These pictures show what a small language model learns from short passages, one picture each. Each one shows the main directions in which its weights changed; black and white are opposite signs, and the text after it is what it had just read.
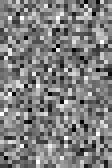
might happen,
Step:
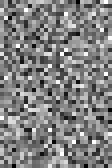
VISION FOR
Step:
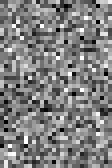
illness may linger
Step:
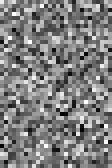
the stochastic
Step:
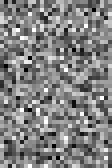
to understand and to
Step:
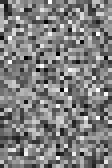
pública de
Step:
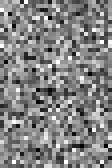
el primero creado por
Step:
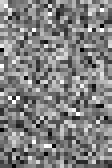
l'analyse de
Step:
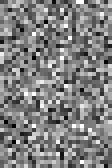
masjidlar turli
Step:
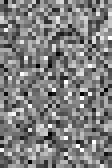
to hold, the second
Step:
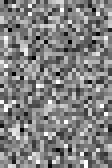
to digital media.
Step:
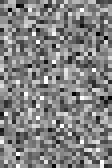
на большое
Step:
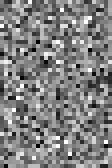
across a wide range
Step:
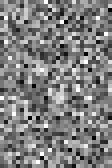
early detection of
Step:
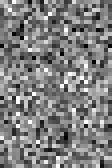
plan, monitor and
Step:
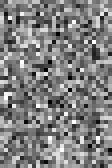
публикации в
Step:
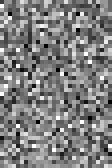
conclusão parece
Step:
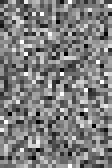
de Professores da
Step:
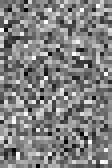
на накопление
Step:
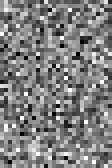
of the CFRP
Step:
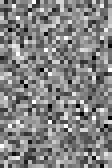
to the performance success.
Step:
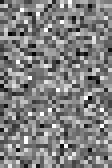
issues (Huo
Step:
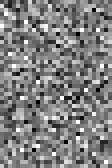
Na Indireta:
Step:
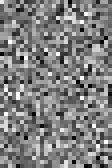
funding range).
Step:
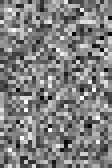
Kang, Y.C.,
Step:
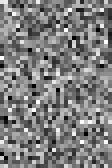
or families often
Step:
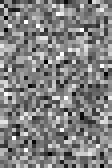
processing - Validation
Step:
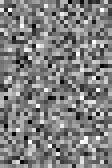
parvozi davomida
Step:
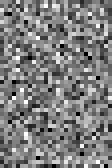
Voorwaarde is
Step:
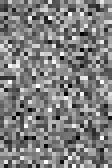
exacerbated by
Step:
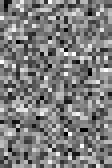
study, the effect of
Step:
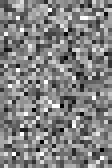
the value of this treatment
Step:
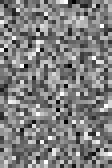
reasons that related to
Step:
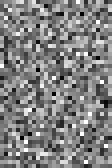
Aqueous (OD)
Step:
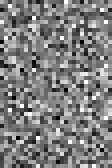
LCG software
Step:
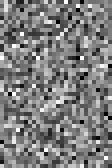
then subjected to
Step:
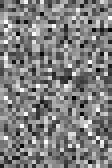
but it can also help
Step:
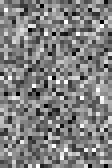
технологии и
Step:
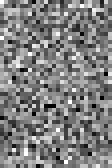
a abertura do
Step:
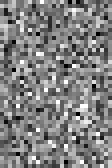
34 години да
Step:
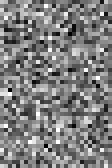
on Interpersonal
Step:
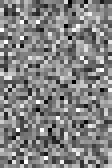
el registro oficial
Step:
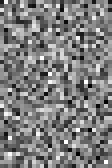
potential of AI to
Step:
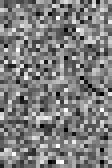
ko'z suray,
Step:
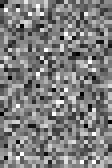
advances in machine
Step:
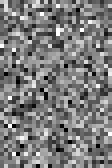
work. To what
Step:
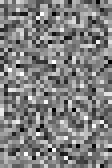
present in the molecule
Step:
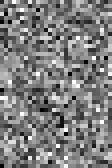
cancer, mostly,
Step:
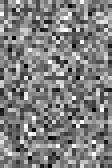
*backup file*
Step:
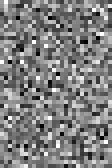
which may create a negative
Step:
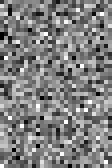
termasuk salah
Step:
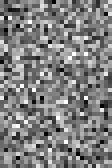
and Near Point of
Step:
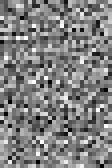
provides the reliable value
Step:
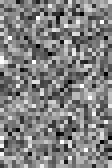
- Umrimizni
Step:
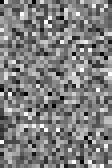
overleggen van een
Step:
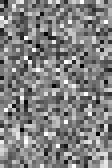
important components.
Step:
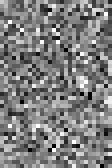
in the modern firm they
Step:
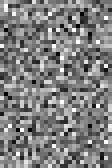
research methods were used. The
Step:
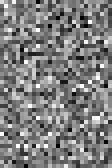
so, they created a
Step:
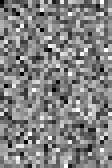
external appearance can
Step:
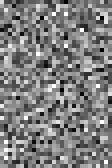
acquiring intestinal
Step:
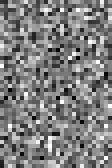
can be further divided
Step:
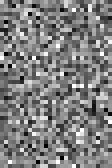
out with benzyl
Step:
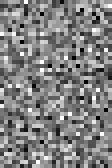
terdapat 7 orang
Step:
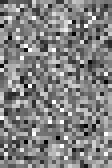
Misol uchun,
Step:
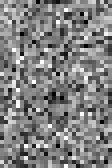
each configuration, a
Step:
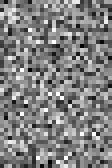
finish machining,
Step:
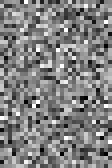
en esa misma
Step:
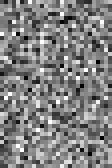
osmon ostidagi
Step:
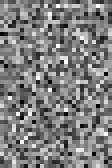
Its ultimate
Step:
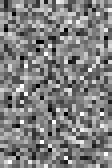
that one of the inclusion
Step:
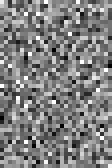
The biomass production was
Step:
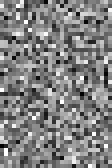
Have you ever
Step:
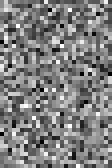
of a magnetic
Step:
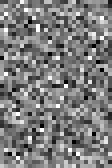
perceptions of good and
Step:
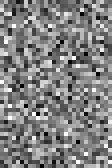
an entire national
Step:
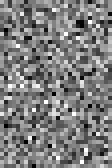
is connected with each
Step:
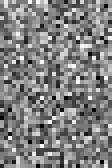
the manufactured process
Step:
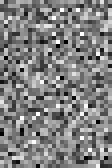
are evaluated with respect to
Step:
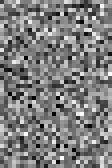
giros crean los
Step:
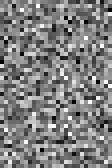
haya escrito
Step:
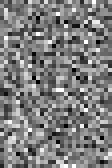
online communities,
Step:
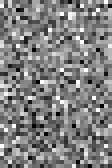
loading point has
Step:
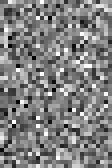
деятельности к
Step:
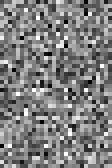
y necesaria la
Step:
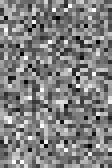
and water resources. Data
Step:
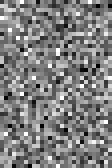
jurisdictions whose
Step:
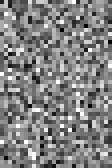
also been arrears in
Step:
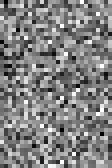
process, focusing on
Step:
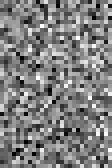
di due posizioni
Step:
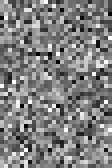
basarabene. –
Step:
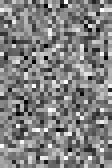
a strict locality
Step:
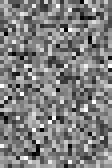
a member of the high
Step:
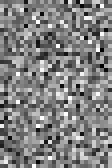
the radioactivity
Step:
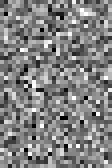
results on server 1, the
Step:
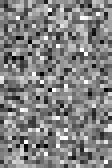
the user, and a
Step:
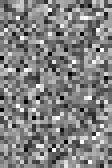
the use of multiple access
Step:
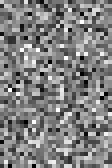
(ITC). List of
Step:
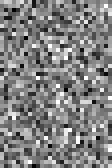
baholar ularning
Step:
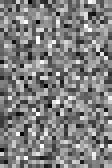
vast majority of
